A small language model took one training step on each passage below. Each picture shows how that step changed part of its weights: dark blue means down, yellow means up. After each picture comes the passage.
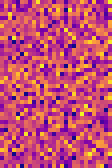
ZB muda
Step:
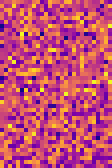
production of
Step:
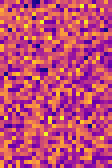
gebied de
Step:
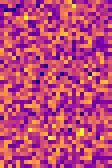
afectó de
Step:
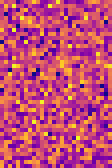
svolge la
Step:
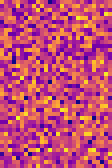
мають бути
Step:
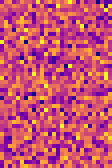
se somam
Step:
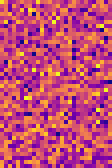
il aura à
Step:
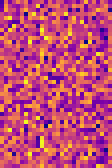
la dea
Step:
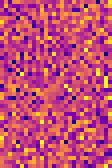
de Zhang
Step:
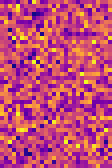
у цьому
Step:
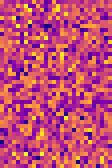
indique un
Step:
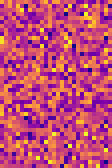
com 1º
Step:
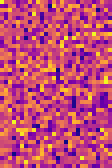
en redes
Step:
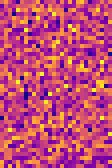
u oltin
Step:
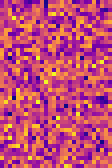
caso das
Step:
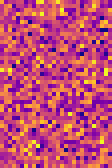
а также
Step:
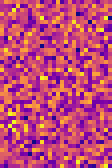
um prato,
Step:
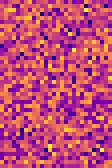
bij te
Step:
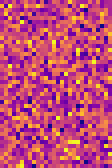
the quality
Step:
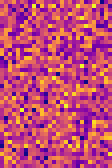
и членов
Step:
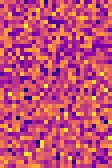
la creación de
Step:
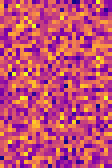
tous à la
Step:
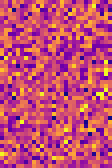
слот в
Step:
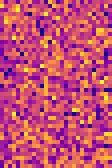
Liste der
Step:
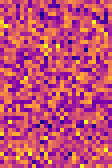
del siglo V
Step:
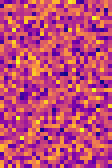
voltadas à
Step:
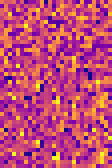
la que se
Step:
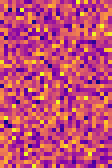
prezent nu
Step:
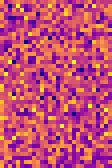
| Rio
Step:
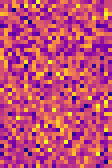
клони и
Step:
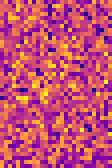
jism turgan
